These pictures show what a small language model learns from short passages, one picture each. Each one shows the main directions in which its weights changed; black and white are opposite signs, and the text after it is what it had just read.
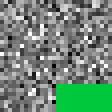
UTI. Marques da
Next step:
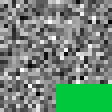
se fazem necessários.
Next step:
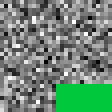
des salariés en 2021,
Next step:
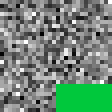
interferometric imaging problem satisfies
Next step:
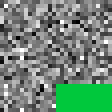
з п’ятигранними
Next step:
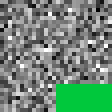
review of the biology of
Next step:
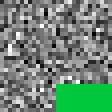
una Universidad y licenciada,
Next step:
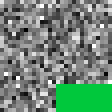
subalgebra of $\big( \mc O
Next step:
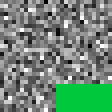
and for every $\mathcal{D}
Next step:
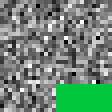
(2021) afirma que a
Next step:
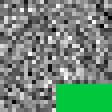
If $p=0$ and if
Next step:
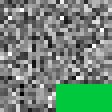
known groups and easily computed
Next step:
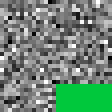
order to reliably detect
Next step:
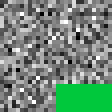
أن العلاقة بين
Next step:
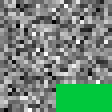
e a extração propriamente
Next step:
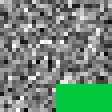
directions and $2n$ directions
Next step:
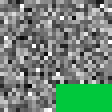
Е. В., Ушакова
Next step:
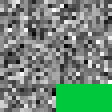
fundamentais após a
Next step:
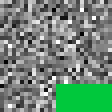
andere moeten worden genomen op
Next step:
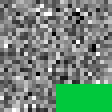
könne, da aufgrund der
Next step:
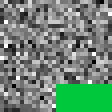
информационная экономика,
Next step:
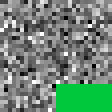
a coroa, sendo
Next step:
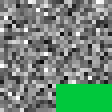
poradniki, jako
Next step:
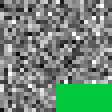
and calculating the inner integral,
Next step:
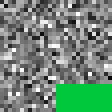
de loop van de jaren
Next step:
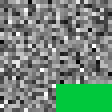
и сохранение предкового
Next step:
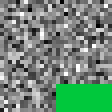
is for instance what is done
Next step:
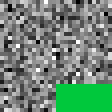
Labrador honrado
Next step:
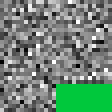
}$D$ and denoted by
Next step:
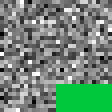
lo que se repite en
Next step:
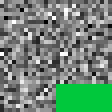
the formula (5.1) obtained by
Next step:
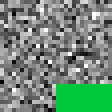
asarida imlo qoidalarining
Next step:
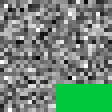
solvers, whose theory is developed in
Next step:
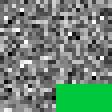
given by \begin{equation}
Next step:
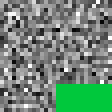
(BGQ) spectral sequence
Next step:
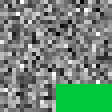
have no conflict of interest.
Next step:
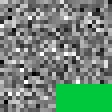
a vertex coupling which
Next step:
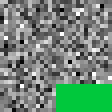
показують бланк
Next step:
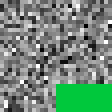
so'ngida ilmiy
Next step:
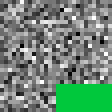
lo que evidencia que dichas
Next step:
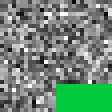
menerapkan sistem informasi
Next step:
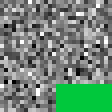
that $m|n$. The argument will
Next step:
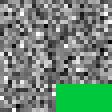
In contrast to the classical
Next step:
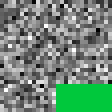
**35 anos da Lei
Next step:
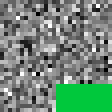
negra no Brasil,
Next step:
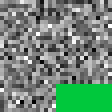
(unbounded) self-adjoint
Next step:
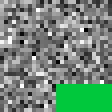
order to make an appropriate
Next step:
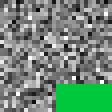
cinco elementos em itens
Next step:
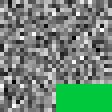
quantified by the mean-square
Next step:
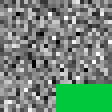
in grado di garantire a
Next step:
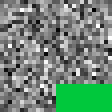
We denote by $\rho$ the vector
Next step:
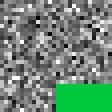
integration by parts and using
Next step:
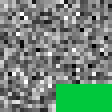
öze dönüş
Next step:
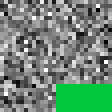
V., VELECKÁ
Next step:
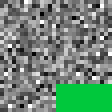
States and Argentina.
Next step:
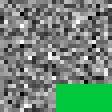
рослини під час
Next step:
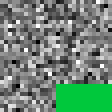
C_i)$. The censoring
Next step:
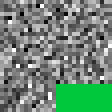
recover the symmetries and also
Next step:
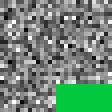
is nonabelian simple. Now
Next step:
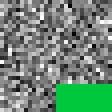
nouveaux comportements liés
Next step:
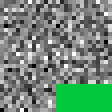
that for $N\in\N$
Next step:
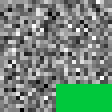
=0.\] As shown in the previous
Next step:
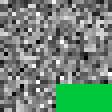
a Reforma Trabalhista*,
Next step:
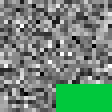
за способом проведення
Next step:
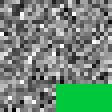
tiene una fundación ontológica
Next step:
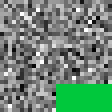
البعث، المجلد
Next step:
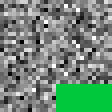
stabili o delimitare a sa
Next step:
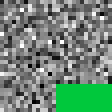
by $\Lambda_{b}$. It is then
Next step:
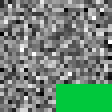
parameters Figure S4 Reaction pathway
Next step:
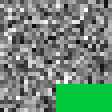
this composite is exactly the
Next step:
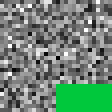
the infection, within the human
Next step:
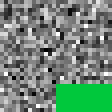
lokalsamfunnet og
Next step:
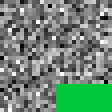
on the real-rank one group
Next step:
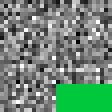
grade curricular do ensino
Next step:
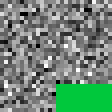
This paper shows how to use
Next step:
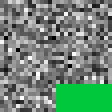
им. Абу Али
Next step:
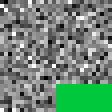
transformation such that for each fixed
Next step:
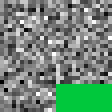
Since $\theta(t)\ge 0$,
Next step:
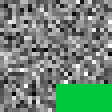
the walls is compensated by
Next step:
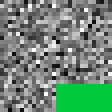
a convex set is generally not convex and
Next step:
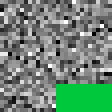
qaytib keldi.
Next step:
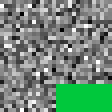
quroli bo'lib esa
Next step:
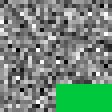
производству в
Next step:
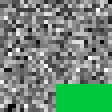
didik. Misi : 1.
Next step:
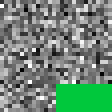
of vertices are reduced modulo
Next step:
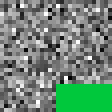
backward stochastic
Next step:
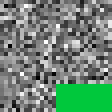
defined to be the direct sum. For a
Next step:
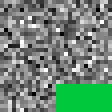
case, the operator $L$
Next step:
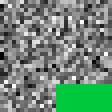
y Aceros S.A de
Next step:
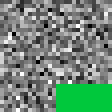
Proposition~\ref{prop:sp} we
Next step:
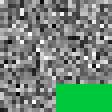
цикллари жорий
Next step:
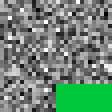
due to the comparatively small
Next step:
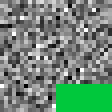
says that no new height functions are
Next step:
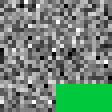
ou non) ? Si
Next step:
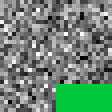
same as (\ref{hatas}). The
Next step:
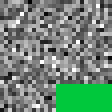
auf geringere Erwartungen
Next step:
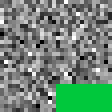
сифатида сийрак
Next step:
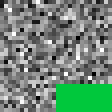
to Shimura Varieties,
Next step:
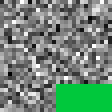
enough to show that, for each
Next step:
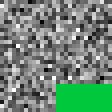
bog‘cha yoshida
